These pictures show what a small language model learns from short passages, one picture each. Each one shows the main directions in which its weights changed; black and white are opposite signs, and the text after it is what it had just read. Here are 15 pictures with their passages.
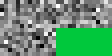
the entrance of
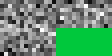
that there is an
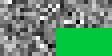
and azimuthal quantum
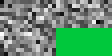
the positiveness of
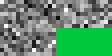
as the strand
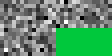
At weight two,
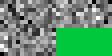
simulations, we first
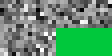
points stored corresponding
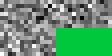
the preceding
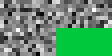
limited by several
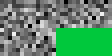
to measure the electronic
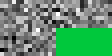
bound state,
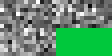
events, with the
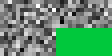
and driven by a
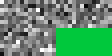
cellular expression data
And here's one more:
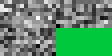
II clinical
